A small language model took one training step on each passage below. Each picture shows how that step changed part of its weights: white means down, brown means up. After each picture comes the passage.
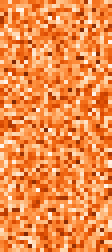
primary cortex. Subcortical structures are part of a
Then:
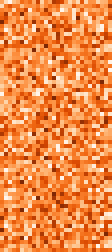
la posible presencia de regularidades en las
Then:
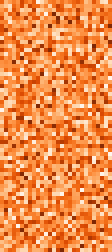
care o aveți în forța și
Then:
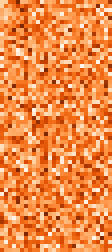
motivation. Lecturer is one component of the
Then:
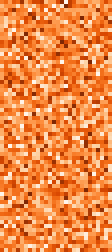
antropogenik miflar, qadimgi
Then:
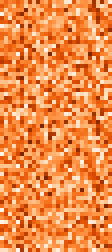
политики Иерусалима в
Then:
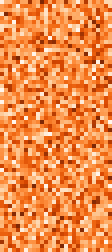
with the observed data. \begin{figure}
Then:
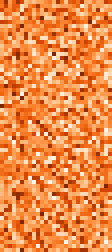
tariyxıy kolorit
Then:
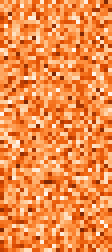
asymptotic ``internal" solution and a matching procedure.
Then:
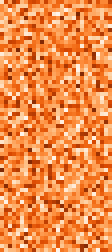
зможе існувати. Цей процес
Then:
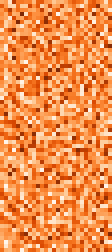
in dynamical systems. Foundations of the theory.
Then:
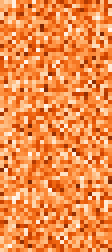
Bar Diagram Table 12: Level of
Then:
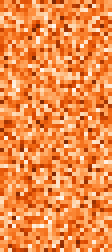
- Ol – ádebiylogiya plyus
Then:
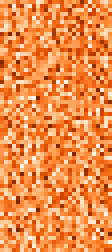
terms of the types and scope of supports and resources
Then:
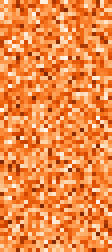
conservation during a ``constant energy'' MD
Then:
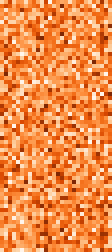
Martinez et al. who reported that physical activity
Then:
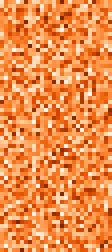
(machos y hembras) y
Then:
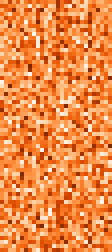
nejistot, práce ve
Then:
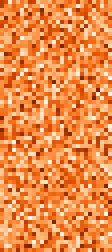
and $\alpha_i$ signifies the switching
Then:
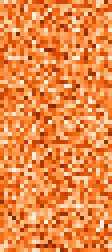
Disposición Complementaria y Final del
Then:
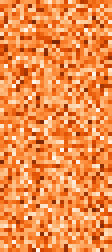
exposed to books and other texts which are
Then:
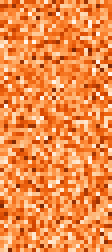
inclined towards the female. Although no gender differences in
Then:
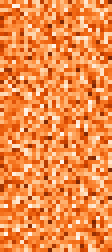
Егер еркинликти
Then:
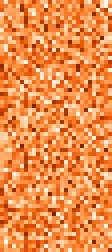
CM frame. Since the neutrino produced in the signal
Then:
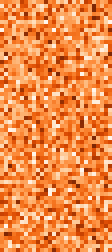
Showing characteristics of sleep in asthmatic
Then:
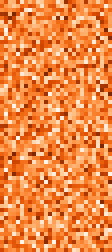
catalogued IRAS source at the position of
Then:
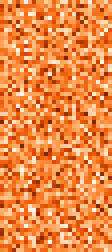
instantaneous and average power outputs than those in
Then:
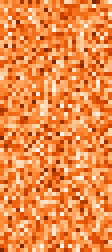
$\nu_{k}$. It can be shown that for
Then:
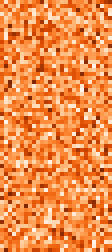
of old students' participation in the Funding
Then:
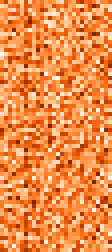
elements in the Sun as a function of the mass
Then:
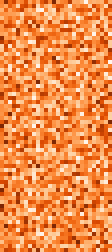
Al, Fe, and Ni, determined by
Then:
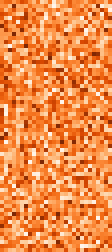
deformation of a material point $\mathbf{X}$ in
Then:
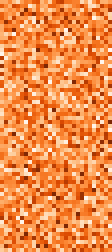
uses his authority to punish her resistance,
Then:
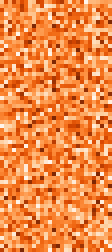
with users, regarding ease of use, ease of
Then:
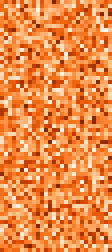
high-frequency signal it is 4, 6,
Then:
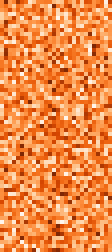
terreno para abandonarla.”
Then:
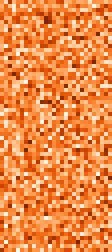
the Institute of Oriental Studies of the
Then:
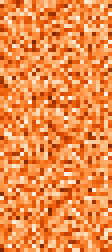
WHO WE ARE CO₂ Value
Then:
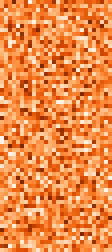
into *isoamyl* alcohol producing
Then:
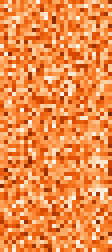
and Cooper [18] as follows:
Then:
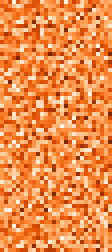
Gedächtnis verdrängt
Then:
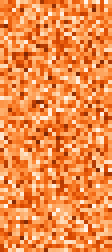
de consortium d'énergie
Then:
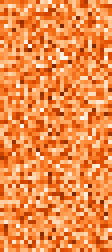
EOU became insignificant. Further,
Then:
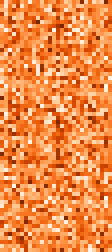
gráfica de frecuencias relativas en
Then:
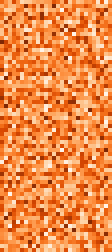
як переселенці, так і
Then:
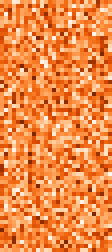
emas. Ingliz tilida esa ichki
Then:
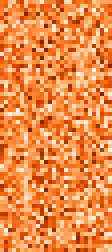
when it does not have an induced cycle of length at least
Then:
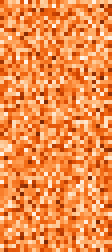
which is constrained only by causality (see,
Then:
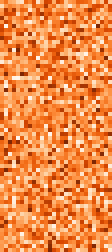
skins of various neutron-rich doubly magic
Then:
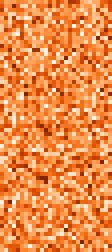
Because ancient references to the Ara
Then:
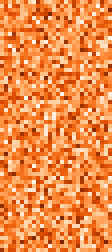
$E$ or frequency $\omega$. Using Hamiltonian in
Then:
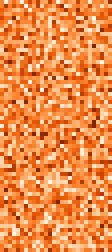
recovered-envelope speech for listeners
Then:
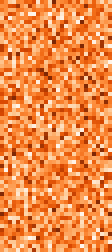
of observation x and latent representation z , and both generate
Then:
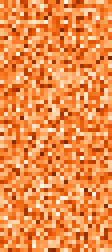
mole), thiourea (0.2
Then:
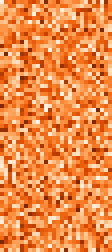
на русском языке.
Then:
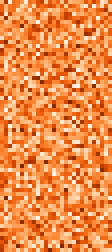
microquasars \cite{Sams}. Therefore,
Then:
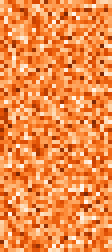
field equations (\ref{3.1}) and
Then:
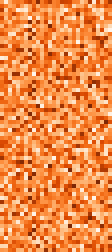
Объектом изучения методики
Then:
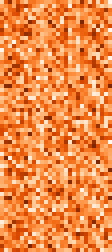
режалаштирилар экан,
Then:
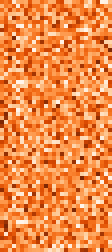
& thermal softening of plastic flow &
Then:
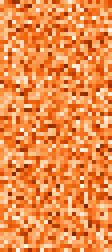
Doctor of Medicine, professor of the
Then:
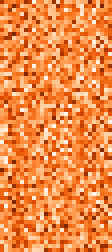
together with a linear fit for the same two cells. The
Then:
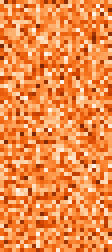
is complex, hosting star formation sites, OB
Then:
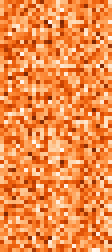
if a phenomenon of stochastic resonance appears, it seems not
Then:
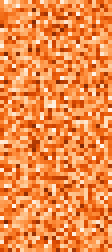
mavjud va qurg'oqchilikka
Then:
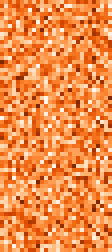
and the core exit temperature that initiated the SG
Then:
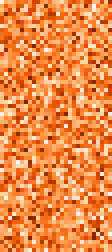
is a lack of qualified personnel with the ability to
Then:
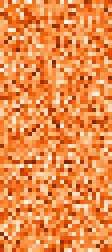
La celebración de los Juegos
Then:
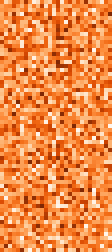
no seu interior está presente a
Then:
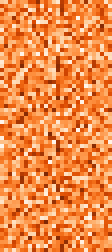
paiements et à favoriser
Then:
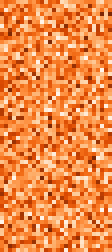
3 так і 4 класах буде
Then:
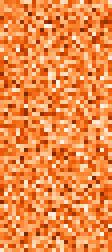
birinchi yili ildizmeva va
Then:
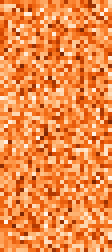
it is in passive scalar turbulence.
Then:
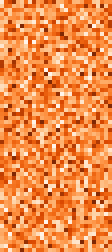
representing (62%) were female. This indicates that
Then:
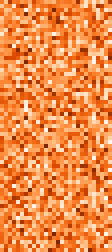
кафедри фінансів,
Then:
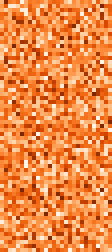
introduce a spreading width $\Ga^{\da}_J$
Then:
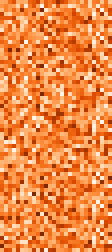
to which customers perceive service providers'
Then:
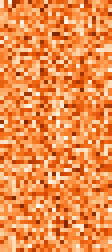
los estilos de estos. Pero,
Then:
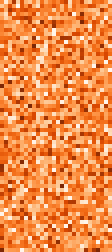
Hamiltonian $\hat{h}(V)\Psi
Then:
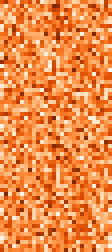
lesão associada e o tempo para o
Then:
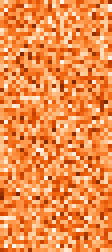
M. (2017). Sustainable use of the
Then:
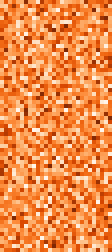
X22 Using CWM has become a habit for
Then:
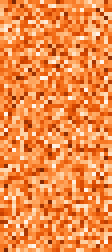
Actual measurement of intracranial pressure was not
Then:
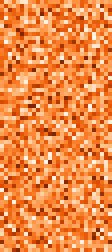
shape citizens' acceptance of EU sanctions against
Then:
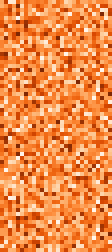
in the %N112 fields for the full sample as
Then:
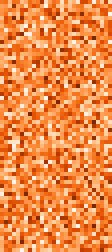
``\textit{If we make this change to our
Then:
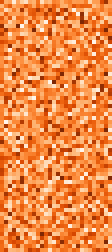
magnetic field ($H_z$) under given
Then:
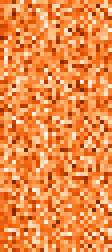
interplay of the nuclear symmetry energy slope parameter,
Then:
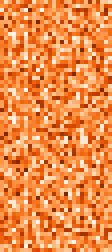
к лечению декубитальных
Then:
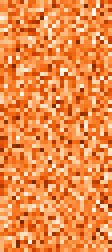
search for T dwarf candidates in the youngest (1 -
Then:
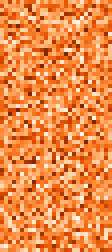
del AR son los dispositivos de
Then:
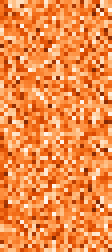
the previous characteristics. The presence of large polarons – resulting
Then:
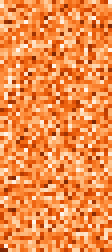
2 ps (thick cyan line).
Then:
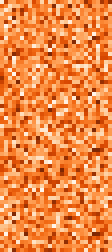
Nizomiddin Shomiy,
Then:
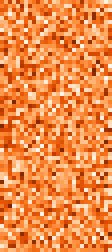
two physically distinct limits must be distinguished. When
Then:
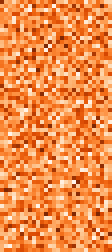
membranes with term and preterm
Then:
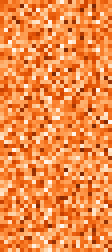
by pterygium and its surgical
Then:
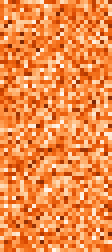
for each specimen and used to calculate the flexural
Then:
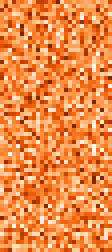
be boring, but the younger can stay long
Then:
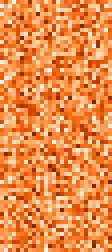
faz ver o mundo em sua essência, suas
